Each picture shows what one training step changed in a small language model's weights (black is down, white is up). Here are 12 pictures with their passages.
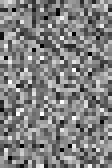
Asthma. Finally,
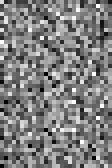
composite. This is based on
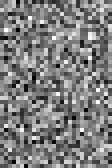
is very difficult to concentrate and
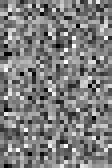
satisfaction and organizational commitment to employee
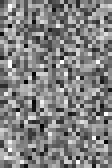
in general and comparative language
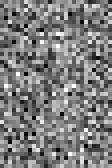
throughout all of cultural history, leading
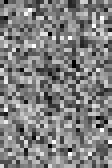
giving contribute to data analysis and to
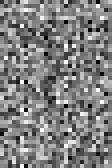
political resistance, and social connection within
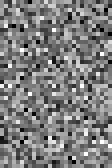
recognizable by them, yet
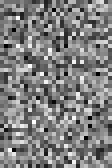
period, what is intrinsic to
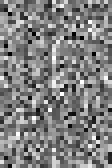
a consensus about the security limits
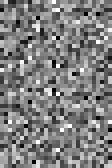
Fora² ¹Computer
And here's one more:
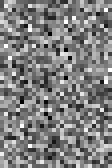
types of commodities such as
